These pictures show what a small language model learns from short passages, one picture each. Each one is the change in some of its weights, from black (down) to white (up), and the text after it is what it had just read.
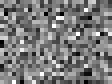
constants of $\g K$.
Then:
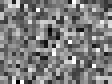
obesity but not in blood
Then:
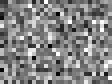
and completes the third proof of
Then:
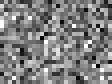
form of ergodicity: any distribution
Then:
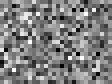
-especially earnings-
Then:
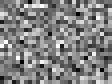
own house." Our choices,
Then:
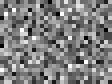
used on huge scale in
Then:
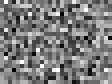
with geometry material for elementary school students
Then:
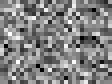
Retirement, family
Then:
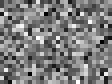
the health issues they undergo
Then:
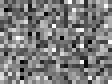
low self-efficacy.
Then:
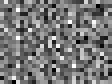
as, so far, groups like
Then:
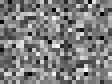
the Local Data Portal
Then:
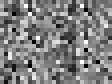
spread Disagreed more strongly
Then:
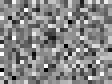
encountered respecting to the
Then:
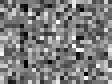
1. Sulphurous
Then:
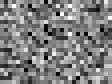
brain responsible for behavior—are
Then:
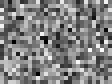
this, there is evidence to suggest
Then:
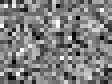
$S$ is defined by
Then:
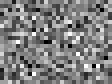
which can serve as grounds
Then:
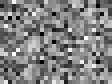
minor posterior axis distance
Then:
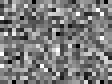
$A^tC$ is
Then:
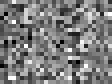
For many combinatorial problems
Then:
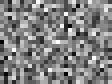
the rapid dissemination of information and
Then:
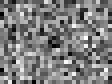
and transgene induction:
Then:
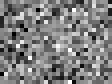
Let $\mathcal{S}$ be
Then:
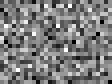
automorphism $f \colon X
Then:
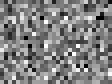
Assagga Road and
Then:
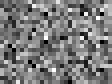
supervised the technical work within the
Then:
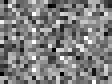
transmissions, slightly reducing its
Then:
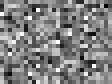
doing similar calculations to those in
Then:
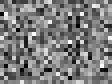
position of particle i and the best
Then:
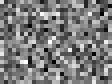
tiller number per plant,
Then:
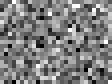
was not expected to result in a
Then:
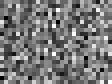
work, particularly in **Culture
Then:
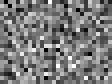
unknown or unimportant or
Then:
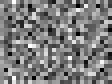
do not write the dependence on
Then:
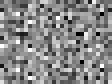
the outward normal derivative. The
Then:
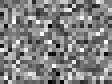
and is then attacked by a
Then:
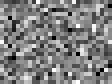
the first modern object detectors,
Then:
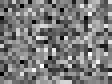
load cases are evaluated at equal stress
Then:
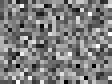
of $\Phi$, there exists
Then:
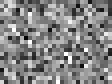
8L\right) $ and
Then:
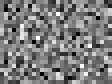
reagents used were either
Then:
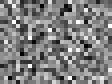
Peace (Noon and
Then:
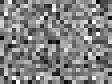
energy and co-energy
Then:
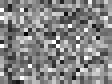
161). This raises several
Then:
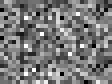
order, or, equivalently,
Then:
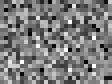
number of papers use functional
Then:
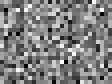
the forward moment conditions $(H)$.
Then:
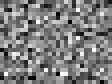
on 500 diabetes patients
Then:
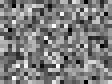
it stay that way? If
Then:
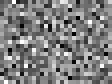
of the existence of sound signals
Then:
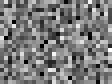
clinical ratings of depression
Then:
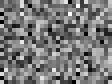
employers or highly productive
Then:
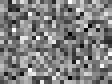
variability between the subjects'
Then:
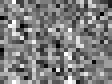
directed] (d) --
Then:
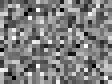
in September producing
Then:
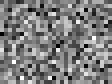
that the set is convex for
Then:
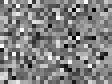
by an innovative group from the
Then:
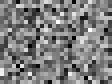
of UFP released from
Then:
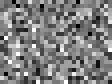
\end{align} Here,
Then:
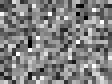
result in sparse solutions. That
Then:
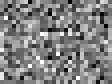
$j<I$ where
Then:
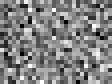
The signal quality, however, is
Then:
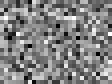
$\alpha'(G) \leq
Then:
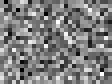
30 minutes. Replacing into
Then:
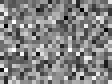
brick masonry and
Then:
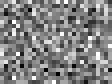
compact group $K_p$
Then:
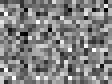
and after treatment No. Dimension
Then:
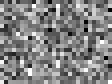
name {1}% the level
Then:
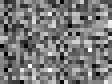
This project was supported in part by
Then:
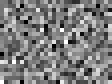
that $r(\emptyset) =
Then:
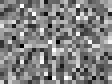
minimal paths between all visibility
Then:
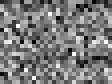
Diabetic Foot
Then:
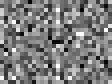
type="checkbox"/> 1
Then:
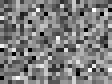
well as perceptions about the disease
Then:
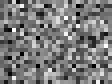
of vertices. Then, from
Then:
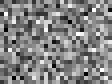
and Scoring phase aimed to
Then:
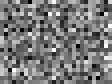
correlated with each other with a
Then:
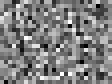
as a player in LNG
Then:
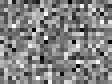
the impact of minority classes
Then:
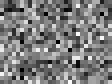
products cluster. It has the most
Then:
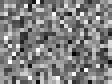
taken. Si wafer
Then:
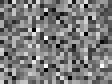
the construction of the free associative
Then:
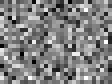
the first year, we will
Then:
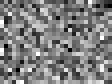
range, the cell membrane is
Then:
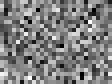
.433 The virus can be
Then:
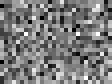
integral of the first kind can be
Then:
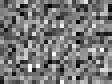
analyzed during the current study.
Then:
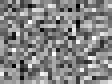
lognormal multiplicative chaos measures.
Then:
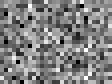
The previous theorem allows us to
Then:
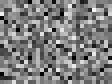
references, verified and analyzed some
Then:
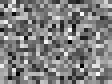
\baf{ specify that
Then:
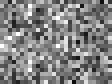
\mathbb{N}$ such that
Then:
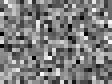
function in the future, which could
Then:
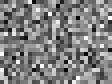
$M$ is permutational lattice
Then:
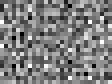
Cartan connection's horizontal distribution.
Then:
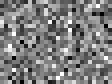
where i is an index for the
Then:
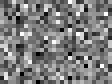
result similar to the following one can
